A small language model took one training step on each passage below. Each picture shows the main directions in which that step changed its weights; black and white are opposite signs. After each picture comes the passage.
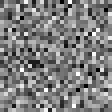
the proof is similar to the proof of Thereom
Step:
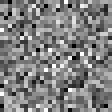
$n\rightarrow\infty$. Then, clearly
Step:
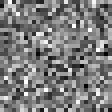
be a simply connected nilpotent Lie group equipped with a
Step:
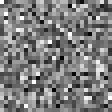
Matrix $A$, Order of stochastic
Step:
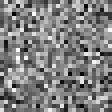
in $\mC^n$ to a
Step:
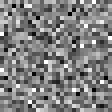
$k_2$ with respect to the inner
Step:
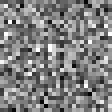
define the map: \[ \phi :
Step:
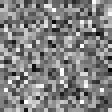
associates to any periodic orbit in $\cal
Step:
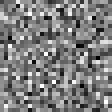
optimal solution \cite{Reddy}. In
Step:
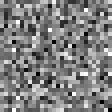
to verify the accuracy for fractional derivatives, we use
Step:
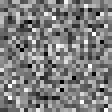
\left( \frac{\pi_{\infty}
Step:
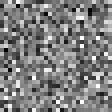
group $\beta(G)$ is a
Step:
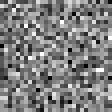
these applications, we will first show how to derive
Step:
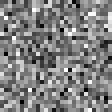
the deformation quantizations of the linear Poisson
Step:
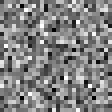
motions. \item[(ii)] Suppose that
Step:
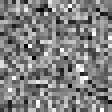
t) \nin \Lambda$. By
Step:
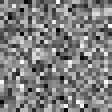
numbers since it doesn't matter if
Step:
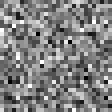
A\simeq (N\otimes A)\oplus
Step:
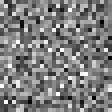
size, and medium properties, from the
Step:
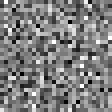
the matrix entries given at the beginning of the proof
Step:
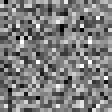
the $H$-coloring problem is
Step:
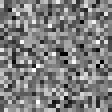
taken over $[\eta,\xi]$. When
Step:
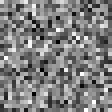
(\ref{r1}) that \bea
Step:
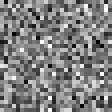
of the vertices of $\textbf{s}^*$.
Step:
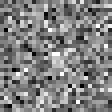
\nonumber \eean thus ending the proof
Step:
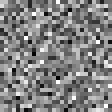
By active control, a player can bring
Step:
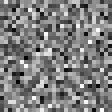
number of its vertices, and denote these vertices by
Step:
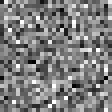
to the full group of automorphisms of the lattice,
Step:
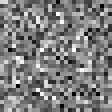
that the Satake transform is actually defined over
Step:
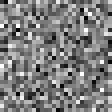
such that it is complete in the spaces
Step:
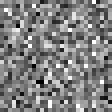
only on $q$. \bigskip For a finite
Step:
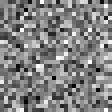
Let $p$ be a prime which does not
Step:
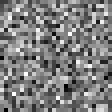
knot are unique modulo integer parts, and the length
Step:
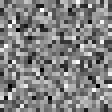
common boundary of two closed three dimensional smooth submanifolds
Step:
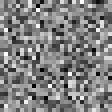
the introduction, a balls-in-bins
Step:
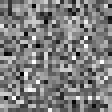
identically on $K^{\#},$ then
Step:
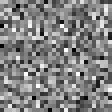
with $\frac12(c_\eps
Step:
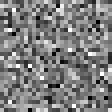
C'$. \end{remark} However, when
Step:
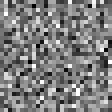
describes a large class of AOF's and showed
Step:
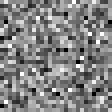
and vice-versa. Another line
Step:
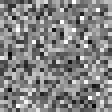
functions on $\Delta_k(L)$ associated
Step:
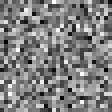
isometric to the Riemannian product with constant $\varphi$
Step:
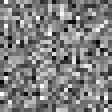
to 0.98, the mean value of the
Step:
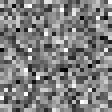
$ on a vertex, let $I$ be
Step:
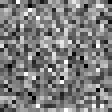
pulses. In this article, in an
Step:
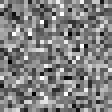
\| \nabla u(t,\cdot)
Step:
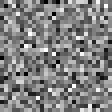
Let $I^t_j$ denote the
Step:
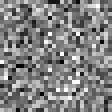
is Monday, you should update your
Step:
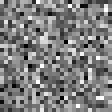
$\halmos $ {\bf Comment}:
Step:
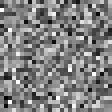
discuss direct geometric structure such as almost Poisson structure,
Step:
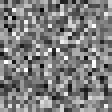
by Exton contain errors. The remainder part
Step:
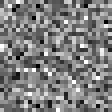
variable $t$, whose values determine the transformation within
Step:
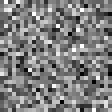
in the control) and for which it is difficult
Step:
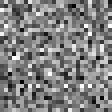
superalgebra? \ We gave the answer on
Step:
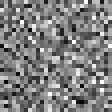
proof of the behaviour of the binary bracket with a
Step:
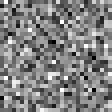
the relative error is determined as follows: \[
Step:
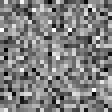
1) Assume to the contrary that
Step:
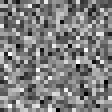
Fig. 3c is the final one for link
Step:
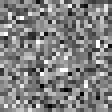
$\omega$-natural ideals of $(P,
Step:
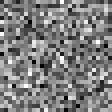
the Hodgkin-Huxley model
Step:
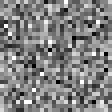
with the subset of the image of $\gamma$
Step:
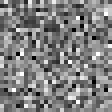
invariant under rotations around a given tangent vector
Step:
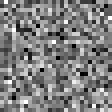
the union of the curves $Z$ as
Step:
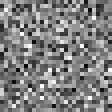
critical values of $\Phi|_{{\cal M}}$.
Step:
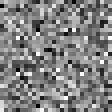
U)$, we have $\mathcal C$ is a
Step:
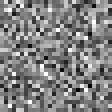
in the multi-Dirac approach is less than
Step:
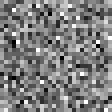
operations and the elimination of outliers
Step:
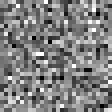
have again different definitions if dealing with
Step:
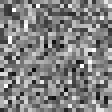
errors regardless of the missing-data
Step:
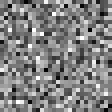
Using $x=e^{i\theta}$
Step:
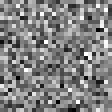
u\cdot \nabla \right) \theta
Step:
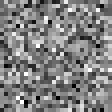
index and, in particular, $\HH$ already
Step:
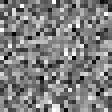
type. (We also remind the reader
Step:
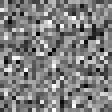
here are similar to his; however, the form
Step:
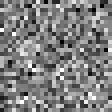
proved that Kobayashi hyperbolicity implies algebraic
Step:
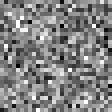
the projective space and in smooth quadrics.
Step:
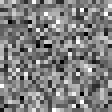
\ The key fact is that if $u$
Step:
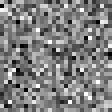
LLT cumulants appear naturally in the
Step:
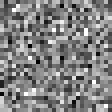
ways, but the class of perturbations will be slightly
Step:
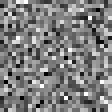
complex-valued phase function. Indeed, they did
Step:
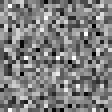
contains the proof of interior and boundary gradient estimates.
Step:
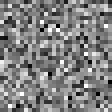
\cJ(\alpha D) =
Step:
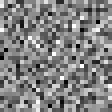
type that has recently allowed to prove existence of
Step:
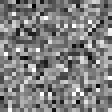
multi-objective optimization (a framework in which
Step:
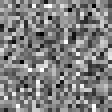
effectiveness of the approach.
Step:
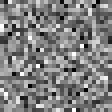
such that $v=v_3\cdots
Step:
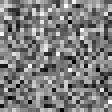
connected Lie group on the exact Courant algebroid
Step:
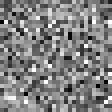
pior convergência
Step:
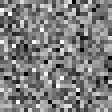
two lines, $L$ and $\bbR
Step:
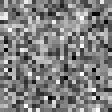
local trivializations for this bundle are defined as
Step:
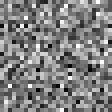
need to compute the summands in the right hand
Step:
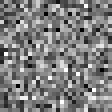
with $0\lequ n\lequ
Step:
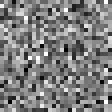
from Lemma 4.3. \bigskip \noindent
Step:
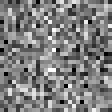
it has received significant attention in the
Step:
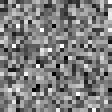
it can easily be adapted to some special cases,
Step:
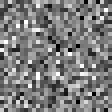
be observed, and our argument needs $\xi =
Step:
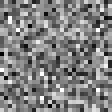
\ee \item for $\mu$-almost all
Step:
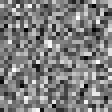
our convention of contour integration. From
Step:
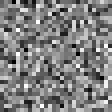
Changing topology for time-varying networks requires
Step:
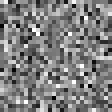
such that $\pi(P)\in
